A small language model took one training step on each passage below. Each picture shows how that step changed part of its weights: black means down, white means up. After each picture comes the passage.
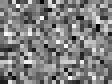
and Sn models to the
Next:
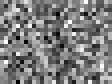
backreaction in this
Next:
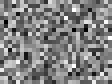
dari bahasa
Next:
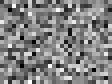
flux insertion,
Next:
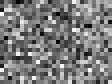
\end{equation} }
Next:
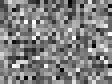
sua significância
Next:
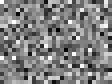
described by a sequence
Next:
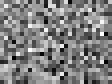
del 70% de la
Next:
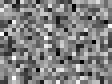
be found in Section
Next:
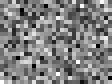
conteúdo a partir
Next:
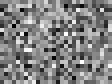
Armin Rahmani
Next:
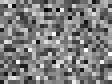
models. Now the case with
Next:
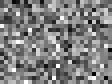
uchun o'quv
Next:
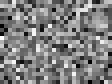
lo suficientemente
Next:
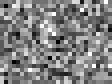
$\beta$ in each bin
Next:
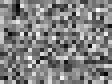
that our best solution
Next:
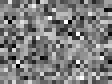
yangi omili
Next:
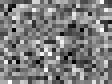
culturali. Il
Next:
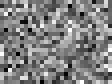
have become exciting
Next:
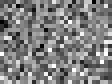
mayor de hombres
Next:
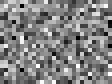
priegą prie
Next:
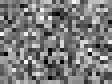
function \cite{MH}.
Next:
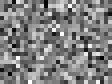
Licenciatura en
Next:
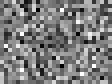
Para Mahlke
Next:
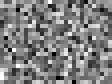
baxt bu – eng
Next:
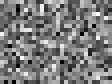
$2\rightarrow 1$
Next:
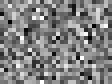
describe the Kondo
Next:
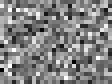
simultaneously, as
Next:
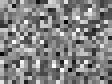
состоит не
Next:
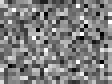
Indonesian Journal
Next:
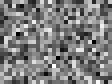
To estimate the
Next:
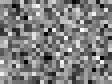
the same parameters used in Fig.
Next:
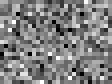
scenes and the two
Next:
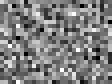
and so the bias we measure
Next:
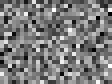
is vocabulary and
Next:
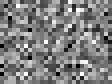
encyclopedia of
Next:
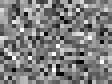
with a seed more than
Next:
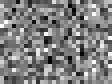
the normal domains
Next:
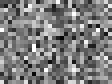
no es por falta de
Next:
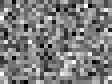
view, a). Code
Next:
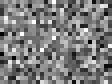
visual em diferentes
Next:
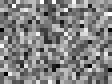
a bin width of
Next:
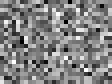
kerak. Agar
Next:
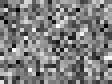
atomlari) bilan
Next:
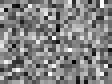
ensemble median.
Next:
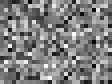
physical ground and is
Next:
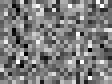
the development of
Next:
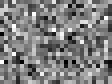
regression fit of the
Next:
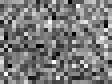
77) events in the
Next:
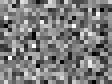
в ТНУ
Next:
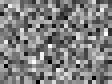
attention of experimenters
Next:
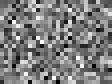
solid) curve uses
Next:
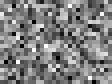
iterative method described
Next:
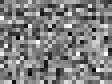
complexos enfrentados
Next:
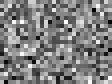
DPs is tested
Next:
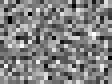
din anime-urile
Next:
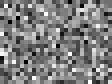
atomic disorder.
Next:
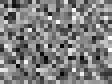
qatori uchun
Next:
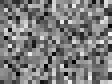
3 for ground and 2 for
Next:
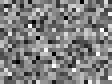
di questa poesia
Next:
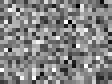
vertex can be bought
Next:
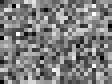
interesting systems where
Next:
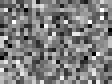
An example is the calculation
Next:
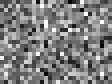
In location $\varphi$,
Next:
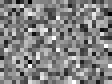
exp\left( -\
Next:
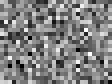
31. te dintre
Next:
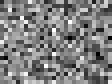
to investigate how the
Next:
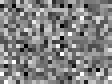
of Markov processes
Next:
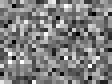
рақами ва
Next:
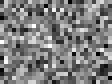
Majlisining Inson
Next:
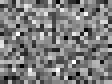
of $5$ compared to
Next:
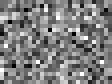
in each redshift
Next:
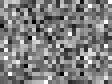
dan Gotong Royong
